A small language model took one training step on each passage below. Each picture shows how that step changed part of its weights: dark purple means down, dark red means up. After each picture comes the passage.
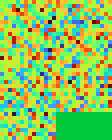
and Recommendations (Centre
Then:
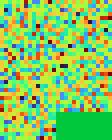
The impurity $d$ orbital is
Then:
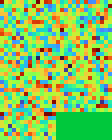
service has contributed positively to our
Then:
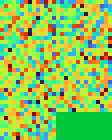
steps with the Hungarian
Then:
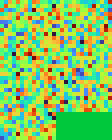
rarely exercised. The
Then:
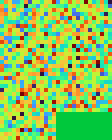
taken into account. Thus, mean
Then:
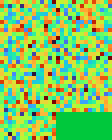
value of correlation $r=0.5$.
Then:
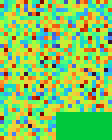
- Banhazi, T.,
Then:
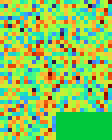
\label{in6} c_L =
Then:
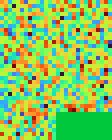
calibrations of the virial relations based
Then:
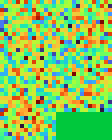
note that this study used entirely
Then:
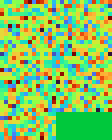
A-B Dental stone powder,
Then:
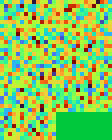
from the material point) requires aggregating
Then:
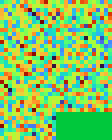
binding Ig's gain selective
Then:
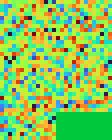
a 3D geometry. The
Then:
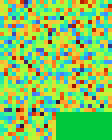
cargo fronts and access
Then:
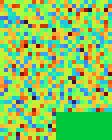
we can say that the literature
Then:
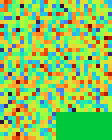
well as its correlation with nutrient
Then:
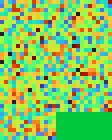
calculations that assume different underlying production
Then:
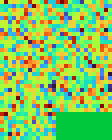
notification policy might need only know
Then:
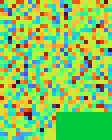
to water. For verifying the potential of
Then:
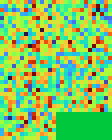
images acquisition. The
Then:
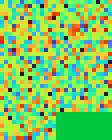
on a series of criteria
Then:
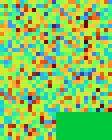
example, an agent that explores the training
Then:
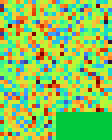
feelings of worthlessness. -
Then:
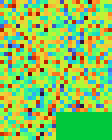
the layers was considered. Due to fact that
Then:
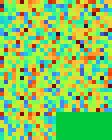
aiming for the rational design and development of
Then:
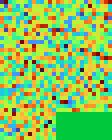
datasets. 4. Conclusions In this
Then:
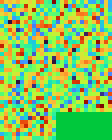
These constraints are enforced by the
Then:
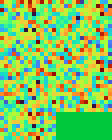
neoplastic effusions: an
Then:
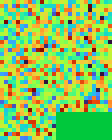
you may notice below that I have a
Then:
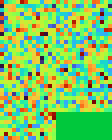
power wheelchair. This project
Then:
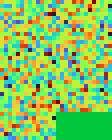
used for biochemical analyses and the
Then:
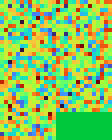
contact (the interface displacement field
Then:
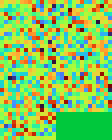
deals with nominal stability and
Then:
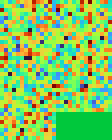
cells for regenerative medicine
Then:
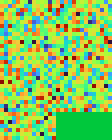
orbits, the $r$-component
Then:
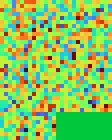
the platoon. **Formation
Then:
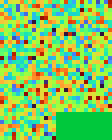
precipitate, rather than being
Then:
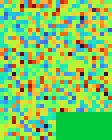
form the apex of two equilateral
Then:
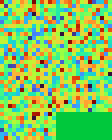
(Benin)?" *Journal
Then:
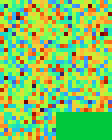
Moderately Utilized 4. I use
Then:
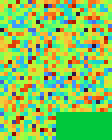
not been tuned to these data, but the
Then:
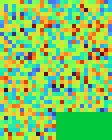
few events per year for a LKP
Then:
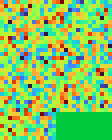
of each method, and find what must be
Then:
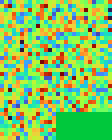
This Ethics Plan provides a
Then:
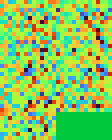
Jeroen Zegers, Hugo
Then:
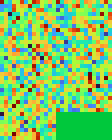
self-healing based on magnetic
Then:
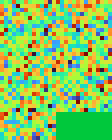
DISCUSSION According to
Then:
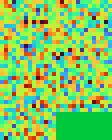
smooth CMBR. We have
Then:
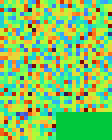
substantial impact on the measured black
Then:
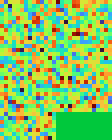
implementation mechanisms [5]. Legal
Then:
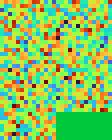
computing the PDF. For all the
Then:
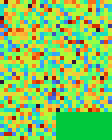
the knowledge and skills of people
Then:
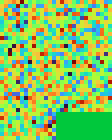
two multiplets are in fact the same. The
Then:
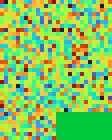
Architecture and Training}
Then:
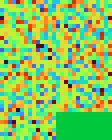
the regular, FRW-based line
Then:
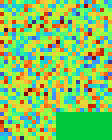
X-ray observations.\par We populate
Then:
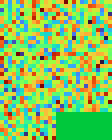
$\delta W=3dT$ goes for
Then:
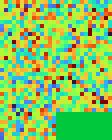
gravity theory in non-commutative
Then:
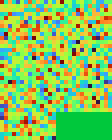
the SSPA elements by efficiently
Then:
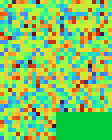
condition on τ for unsealed
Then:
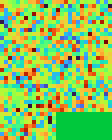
singular value decomposition for planar
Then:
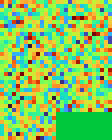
assumed a `halo mass only'
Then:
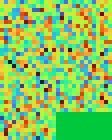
with 4521 turns. Prediction
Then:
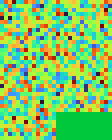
mining sector. This situation has
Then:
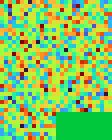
to layer one of an AB stack
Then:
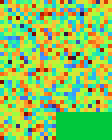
be precisely controlled. A
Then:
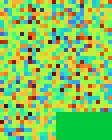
conditions. To achieve this, the
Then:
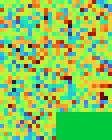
transition to an insulating commensurate
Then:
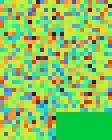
such as electrolyte conductivity,
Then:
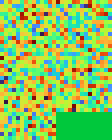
clock for the latitude of the
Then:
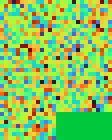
Author's contribution: Ikramud
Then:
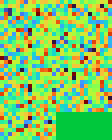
recruitment of resting
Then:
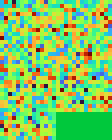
parameter for null geodesics that reach
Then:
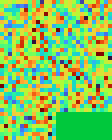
risks in cloud computing increase the
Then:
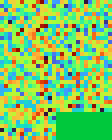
a few days and loses its
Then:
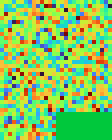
cylinders with an internal diameter
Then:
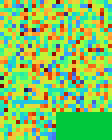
subsequent cloud formation.
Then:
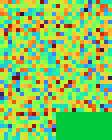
but at very small values of $\rH$ the
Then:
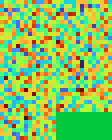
I. B. thanks Rudro R.
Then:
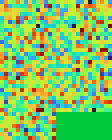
magnetic elastic form factors obtained within the
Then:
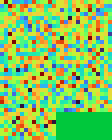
other option than sustaining with the learning
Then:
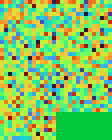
performance overhead increases from 6\% to
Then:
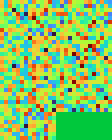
criteria. Data were reported as mean
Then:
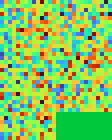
unit vector $n_i$ pointing
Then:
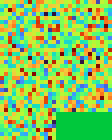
Capacitive Displacement
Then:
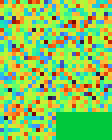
and the sample. This current varies with the
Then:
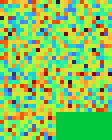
G sector to measure their performance on how effectively
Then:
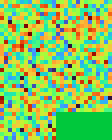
the sake of simplicity we consider the case
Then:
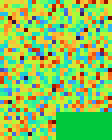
of diseased canes Incidence
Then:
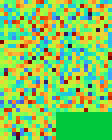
data (in German) can be found in
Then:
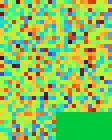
the most pronounced effect whereas the
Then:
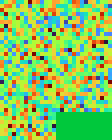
in. Current MARL approaches are
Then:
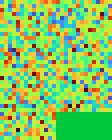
(This document was finalised on
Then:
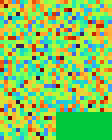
is a~trick to circumvent
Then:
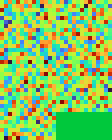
the field configuration cannot be
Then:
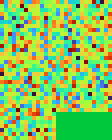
in which work is produced by a QHE
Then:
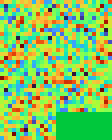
a distance $\leq 1.5 \sigma$.
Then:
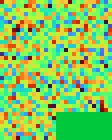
52 38.00 The fixed support for
